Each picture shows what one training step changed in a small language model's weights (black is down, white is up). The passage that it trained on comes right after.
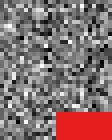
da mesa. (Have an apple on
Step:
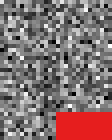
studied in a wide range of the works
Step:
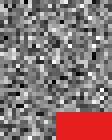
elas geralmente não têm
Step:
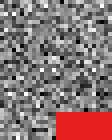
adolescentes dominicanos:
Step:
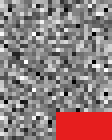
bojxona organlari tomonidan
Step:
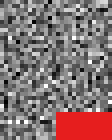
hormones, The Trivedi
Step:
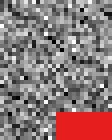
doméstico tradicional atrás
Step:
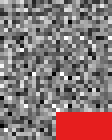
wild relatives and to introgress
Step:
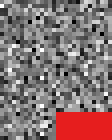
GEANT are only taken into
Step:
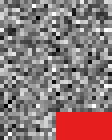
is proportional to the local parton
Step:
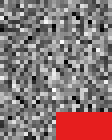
also naturally gives an algorithm for
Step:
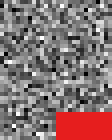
Sarkazm - ingliz tilida
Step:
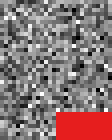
of human resources management are
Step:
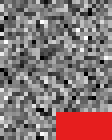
particularly those applying the mandatory
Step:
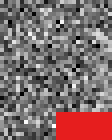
use in research. (J. Hair et
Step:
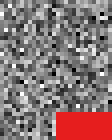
integrable and chaotic regimes, this
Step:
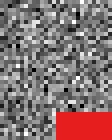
centres as well as between CASCA and student
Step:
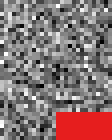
2018 Online measurement of water quality
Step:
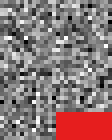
is determined to be $4877 \pm
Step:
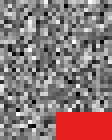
los Sistemas Expertos es
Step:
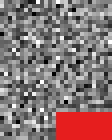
and S. Kang, "Numerical analysis
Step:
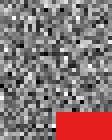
within the current VR ecosystem. To
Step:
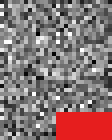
ijtimoiy muhofaza
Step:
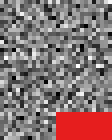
active or passive autogenic modulation
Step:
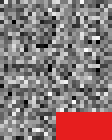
objective lens of 10 magnification is
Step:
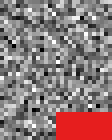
Листя **берези**
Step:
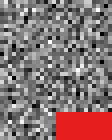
fail to compute or predict the
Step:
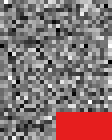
manually fixed to make the analysis
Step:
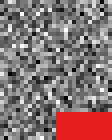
Mendoza y Perú. CP
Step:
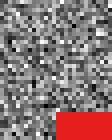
e publicaes em peridicos
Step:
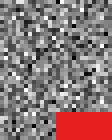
raft carries more load than for
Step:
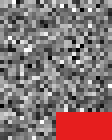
productividad como sus ingresos
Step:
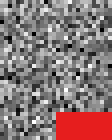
la comparación de la efectividad de
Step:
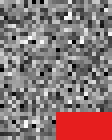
de l'anàlisi, com de
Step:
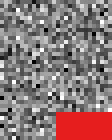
\qquad N(t,\varepsilon) =
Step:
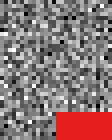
being \FeIII-line
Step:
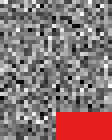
red card when it is with a big
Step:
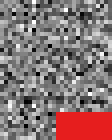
Approaches to model fairness and
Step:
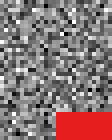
provide risk-robust revenue
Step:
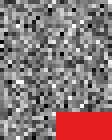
und zurückspulen und an
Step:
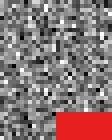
посилити інтеграцію
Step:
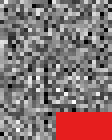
10 days at the end of the lunar
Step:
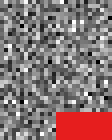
not contain any studies with human participants or
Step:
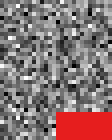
moment $JS$ is increased. A
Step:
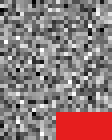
C, \qquad s_{ab} \bar C
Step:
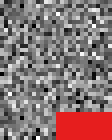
an elegant solution to the spectrum
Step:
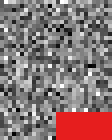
do not accept *with respect
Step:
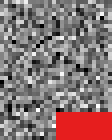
that each plasmon in the source is
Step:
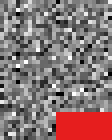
diretamente a vida da
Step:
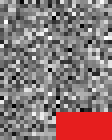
بها حتى
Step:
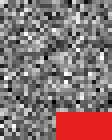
effectiveness of the deployment
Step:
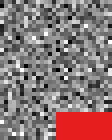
the known set. We note that the error
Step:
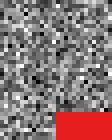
has been shown that thermal gap ΔE
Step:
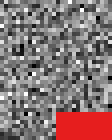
method introduces additional twice
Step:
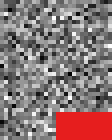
the half hyperplane of
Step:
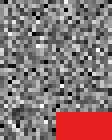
thus the equation of Plebansky
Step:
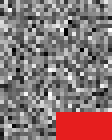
be much shorter than the memory time
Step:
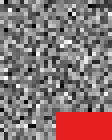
penyakit berbasis
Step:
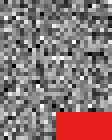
For the samples collected from both Oby
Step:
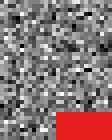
sistema para a estimativa de
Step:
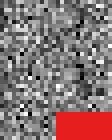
constant, however, almost all
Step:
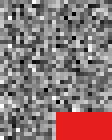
CPV prescription has various problems and
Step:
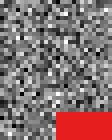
$V'$ taking a value in a
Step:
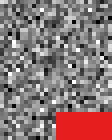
The interpolation of the grid-based
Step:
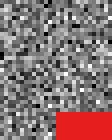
constitute a bottleneck.
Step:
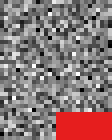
The obtained data were analyzed using completely
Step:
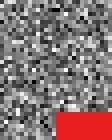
de seus terminais [16]. Desta
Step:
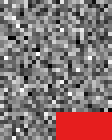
sessions, records accumulate into
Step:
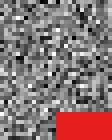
$ \# A_{ab}$ we only have to consider
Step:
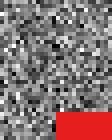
our first two issues we conducted some field
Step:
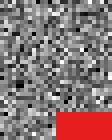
академічні стресори
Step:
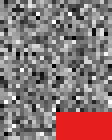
beyan etmektedir.
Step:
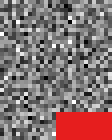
learning outcomes - Rapid development and
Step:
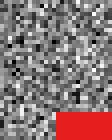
varierar mellan 60,16 och
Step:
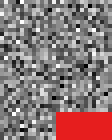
(CSS) were used to collect data
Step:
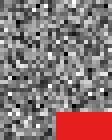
mm retained. Similarly,
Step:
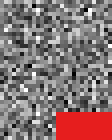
(PC) in order to ensure the
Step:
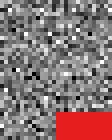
Given our results for square cross
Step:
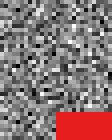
other magnetic vdW materials joining this
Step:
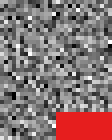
В Институте земного
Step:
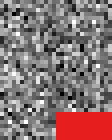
Fermat Quotients Let N be
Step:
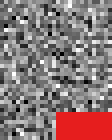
structures d'économie solidaire,
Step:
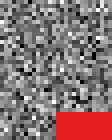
mass, measurement units, kilogram.
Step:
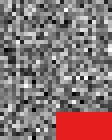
. I can in some way say
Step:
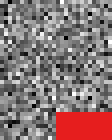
as blood pressure, serum
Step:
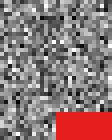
have been switched off. The
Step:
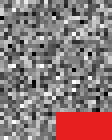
sample bags for the period of 120
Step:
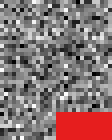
avaliação preliminar da qualidade
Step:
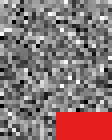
Rio Grande do Norte
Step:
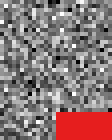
symmetry breaking (vev)
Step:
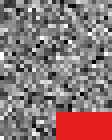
Comparative analysis of Transfer pricing
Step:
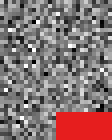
delay ($\Delta t = t_2 -
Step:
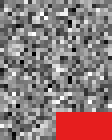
spatial and channel-wise
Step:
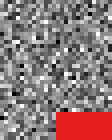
and V. Stich, "Acatech
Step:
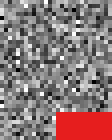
of 900 FRBs per day for
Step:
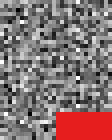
of our targeted population, we
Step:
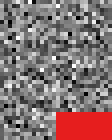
desenvolver a numeracia. -
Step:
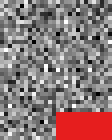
is descriptive in nature as it describes
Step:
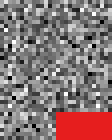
approach. Keywords: ,
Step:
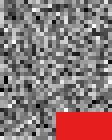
nuclear species at the time corresponding to
